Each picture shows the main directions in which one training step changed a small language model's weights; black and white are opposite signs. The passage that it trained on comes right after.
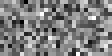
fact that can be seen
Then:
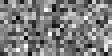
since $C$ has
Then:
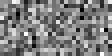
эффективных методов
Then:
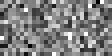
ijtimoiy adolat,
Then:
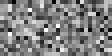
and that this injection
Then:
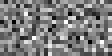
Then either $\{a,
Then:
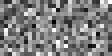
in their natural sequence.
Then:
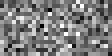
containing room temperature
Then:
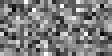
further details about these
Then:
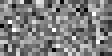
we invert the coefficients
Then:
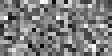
mathematically rigorous
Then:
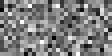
finite initial segment of
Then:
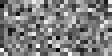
quasi-stable large scale
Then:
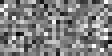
deve ao fato
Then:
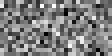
Voronoi cells
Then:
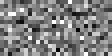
Ao integrar
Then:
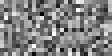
often a low-rank
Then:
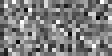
problem}. This information can
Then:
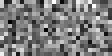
in the hyperplane
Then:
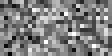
réforme des
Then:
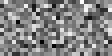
interface while keeping
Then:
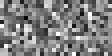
at the particle scale,
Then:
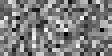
Deviations and
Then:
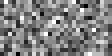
left diagram is possible,
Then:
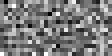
random signed involutions}
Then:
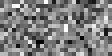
ijodiy faoliyat
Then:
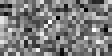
and the convexity of
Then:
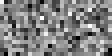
a pair of generators with
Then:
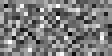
من البنك
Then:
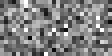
metric spaces and in
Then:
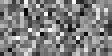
por colaborador
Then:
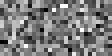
that fit these criteria,
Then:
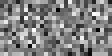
– сўровчи
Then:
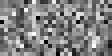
Our analysis focuses on
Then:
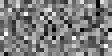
source of error in the
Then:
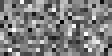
the fiber as a function
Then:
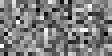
it is consistent with
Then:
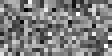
that the ratio of the
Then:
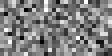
clear that the two operators
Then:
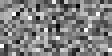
It is known that the
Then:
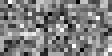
the brackets
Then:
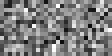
young autistic
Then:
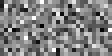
constant $\K$, we
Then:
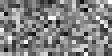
hundreds of
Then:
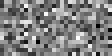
$\Delta t =
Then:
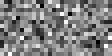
on the evaluation of the
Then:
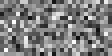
Hence, since by
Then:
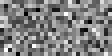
for the gauge coupling
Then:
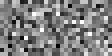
can be traced through
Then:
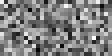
and connectivity structure is
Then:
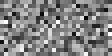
qualitativa se
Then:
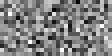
for $4\times
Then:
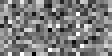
the regions outside more
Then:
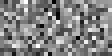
will be by induction.
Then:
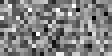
and $B \cup
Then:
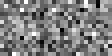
that it provides quality solutions
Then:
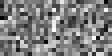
jarayonida bolalar
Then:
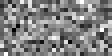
line strength as a function
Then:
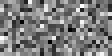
that $\zeta =
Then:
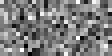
the tensor product structure
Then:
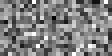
eksport faoliyatining
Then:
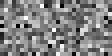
at each of the
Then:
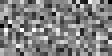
the principle part of the
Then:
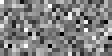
to a fixed order of
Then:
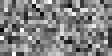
flipped along the
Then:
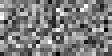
amaliy pedagogik jarayon
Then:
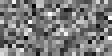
The results in general are
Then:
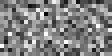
simple bound shows that our
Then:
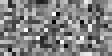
excitable neurons
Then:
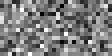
colonize surfaces or
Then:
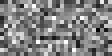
hamda biznes
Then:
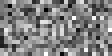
brevity. **Figure
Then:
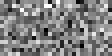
to a perfect fluid as
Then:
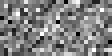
виконувала роль
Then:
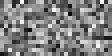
as otherwise the partition function
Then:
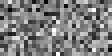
uncertainty are critical and require
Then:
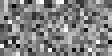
the Sloan
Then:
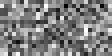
be described with a
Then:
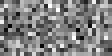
omit ``in
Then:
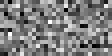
uniaxial compression
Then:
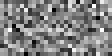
real-world applications
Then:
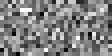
analisar as
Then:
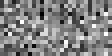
theory is intended to
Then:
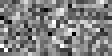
которые могут
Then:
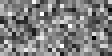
Key Laboratory
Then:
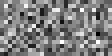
determine all discrete eigenvalues on
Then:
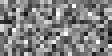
m em torno das
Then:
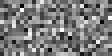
For a triangular
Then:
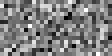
3\\ Black
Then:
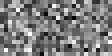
~ d\eta
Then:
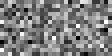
The compact regions where
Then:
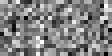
2. Pola
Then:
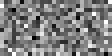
contained in the state
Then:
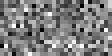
are described by a
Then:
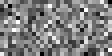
and $\vt$
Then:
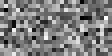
of A has a structure
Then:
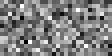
Proof:} Proof by induction
